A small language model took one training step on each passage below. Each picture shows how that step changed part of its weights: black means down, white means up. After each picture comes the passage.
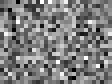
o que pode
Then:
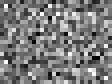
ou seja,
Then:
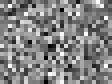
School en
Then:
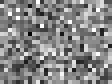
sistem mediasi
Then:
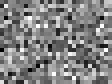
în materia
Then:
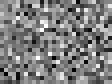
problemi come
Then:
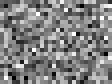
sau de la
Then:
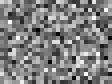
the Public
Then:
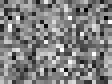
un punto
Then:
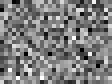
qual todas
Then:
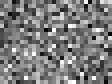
na ceny
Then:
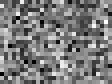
article is
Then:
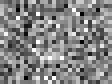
a partir das
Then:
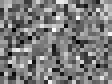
adaptado de
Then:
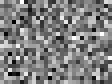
нити и
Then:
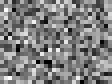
from the
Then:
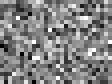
2 групі
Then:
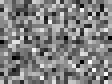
bitta ham
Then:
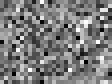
особливо є
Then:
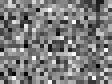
maioria das
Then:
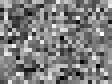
de modo
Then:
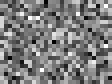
em danos
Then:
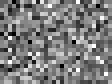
- Ko es
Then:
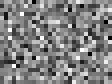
Stelle 91
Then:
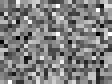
provide a
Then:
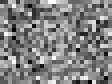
o objeto
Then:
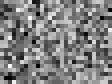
journal of
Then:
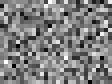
Turn of
